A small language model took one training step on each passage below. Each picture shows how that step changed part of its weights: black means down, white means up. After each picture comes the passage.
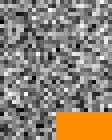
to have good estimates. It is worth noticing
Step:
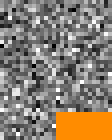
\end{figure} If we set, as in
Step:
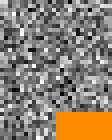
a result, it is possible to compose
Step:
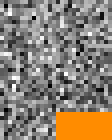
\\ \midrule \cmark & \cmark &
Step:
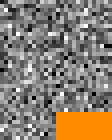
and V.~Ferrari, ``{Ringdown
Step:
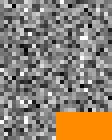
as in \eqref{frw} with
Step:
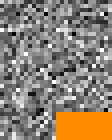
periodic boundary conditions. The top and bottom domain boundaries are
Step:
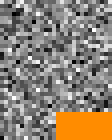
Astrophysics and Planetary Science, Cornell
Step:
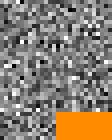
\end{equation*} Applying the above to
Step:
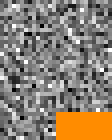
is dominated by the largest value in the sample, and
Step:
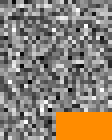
or enable the far-field excitation of surface waves.
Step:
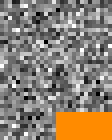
drops sharply, since it depends on a factor
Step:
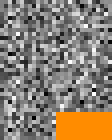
of past values affecting an output sample, varies with
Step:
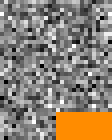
perturbation to the inter-replica correlation (see
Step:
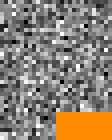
there are many different ``$\delta$-functions'' in
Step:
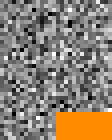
other factors (e.g., electrode surfaces)
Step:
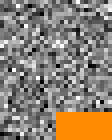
nuclear relaxation. To test this, we leverage the
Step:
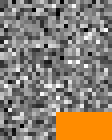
a large materials-design space, it would be
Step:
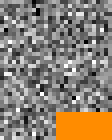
eigenfunction. This assumption is used to serve for
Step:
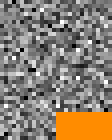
performing the summation gives the perturbative expansion of the
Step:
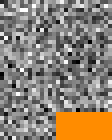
Analyze network traffic & \centering \bf ---
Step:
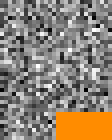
of $\gamma$ is crucial for the analysis of the
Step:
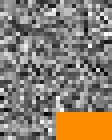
S. Lee, Nature {\bf
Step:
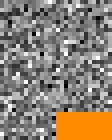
i.e. between the strange metal and
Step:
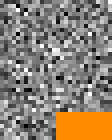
shown in Ref.~\cite{nature}, the asymmetry
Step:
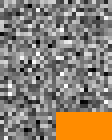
time for all the different cancer cell populations considered.
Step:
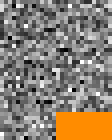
model wave function is not a good approximation in this
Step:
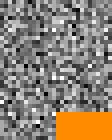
of the current values with two Gaussian distributions to obtain the
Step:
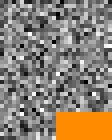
even in the presence of the SS twist, with
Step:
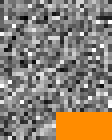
\bigotimes_{j \in F}
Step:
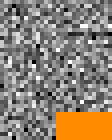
dependences for the MSD generated by both models are
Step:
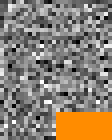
emerged in the past, COVID-19
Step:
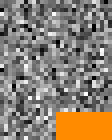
the branching ratio for the one-Kaon
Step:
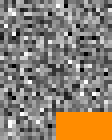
representative threat to expose the security weakness of
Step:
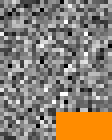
optimized weights reproduce the multiplicity of the repeated constituent.
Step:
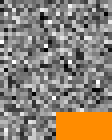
row, testing whether each pair of qubits was in
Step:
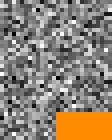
simulate the resulting ``optimal models'' numerically,
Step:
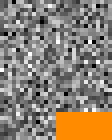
the first meaning token (excluding
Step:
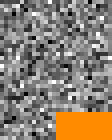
vertices, there are $1,680 =
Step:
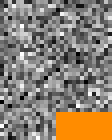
is the Abrikosov parameter, it
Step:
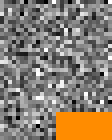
cross H2 responds strongly to both gates,
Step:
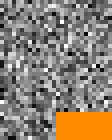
and cool down again. Therefore, the test experiment was
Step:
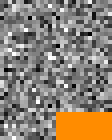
is completed, our model's sampling mechanism operates
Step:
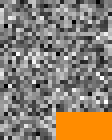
signal from B to A, propagating in
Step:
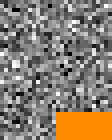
\end{equation} For any $j,
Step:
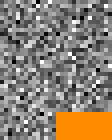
\textbf{Overall F1} &
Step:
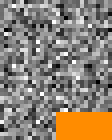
be solved. The availability of symbolic
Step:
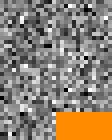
deviation $\sigma_{t,\mathrm{id}}$ as
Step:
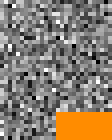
few globular clusters (GCs) and open clusters
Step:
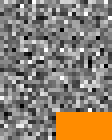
\kappa_u $ in the QC regime as
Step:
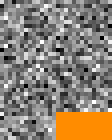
The temporal averages are computed for temporal windows of constant
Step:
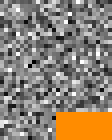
condition (WEC) implies $\mu>0$,
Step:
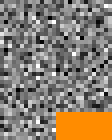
the outcome estimates as initial values for the Elo
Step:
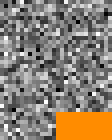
In such cases, the non-selective methods
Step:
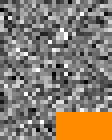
purpose different approaches using transparent aluminum oxide
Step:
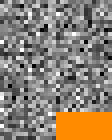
kDa); STI: Soybean
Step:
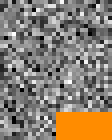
the local uniform Universe, galaxy counts rise roughly as
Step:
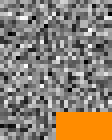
= \exp \frac{m }{\epsilon}
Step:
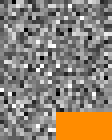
to reprocess the Chandra/HETGS
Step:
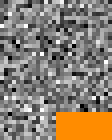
\subsection{The Size of an Edit
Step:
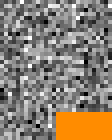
two HRS triggers. Details on the
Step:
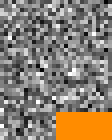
initial stage of the relaxation. This problem was studied in
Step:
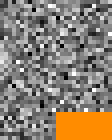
the $Z^{n}$ scaling, and because of
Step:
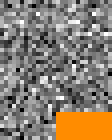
F_\text{rad}. \end{align}
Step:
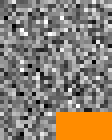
ZZ Ceti (ELMV) star
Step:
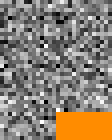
and volume, and assuming that the gas density is nearly
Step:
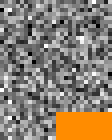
units of $f(\phi)$ are determined by
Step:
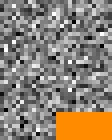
Our current model essentially provides a parsimonious
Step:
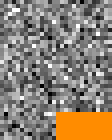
see that the proposed currents which couple to SUGRA
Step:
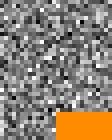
function is the closest relative to the confinement of
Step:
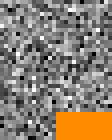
function $G({\bf R} \leftarrow
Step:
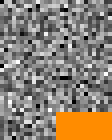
(\ref{sigmax}) is a few orders of
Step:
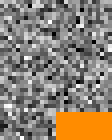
$\e$ come from a heavy-tailed
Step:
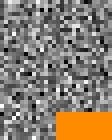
for MSSM particles that provide phenomenologically acceptable
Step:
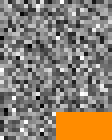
into two stems: ‘vocal’
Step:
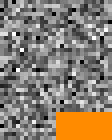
with a very simple test, see the next one for
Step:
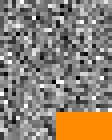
on MNIST compared to 54\% without
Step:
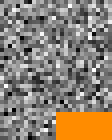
$B^j_-$ which is infinitesimal
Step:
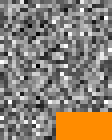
set are comparable from run to run, the errors on
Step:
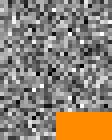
make contact between the structurally loose,
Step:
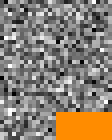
right-hand side is the underlying stellar mass function,
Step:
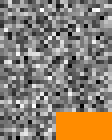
evolution follows the path $\tilde B^2\tilde
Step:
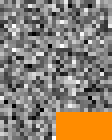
by black and red. } \end{figure}
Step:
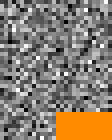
can accommodate ~1 layer of water molecules.
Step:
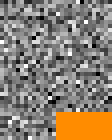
or more identical boson ground states experience a weak upward
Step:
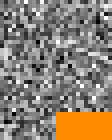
sigma. We also evaluate the influence of the
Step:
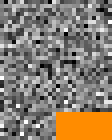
input to a 3D CNN, allowing both spatial
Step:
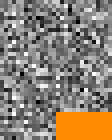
periphery of the domain and twists by
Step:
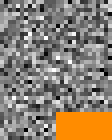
flow state, and thus $Nu$, can strongly
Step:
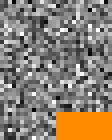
the Milky Way in a solution for the
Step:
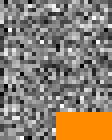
vacuum gravity formalism, dipole effects are absent in an
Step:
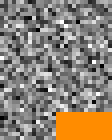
for two system sizes showing that the distance on the
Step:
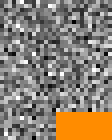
on dielectric spectroscopy measurements. EKHS is
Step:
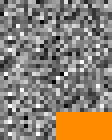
and significance tests for regression analysis with average instructor
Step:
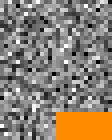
eigenstates of interest near an energy $E$. One choice
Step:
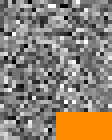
the rate coefficients) and procedures associated with the
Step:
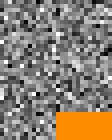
log can be made the same as the B-M
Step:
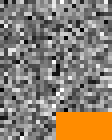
into massive fermion-antifermion pairs with the
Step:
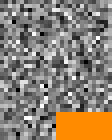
behaviors in the deuteron+gold system
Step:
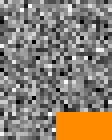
given by $$\epsilon_{XY} =
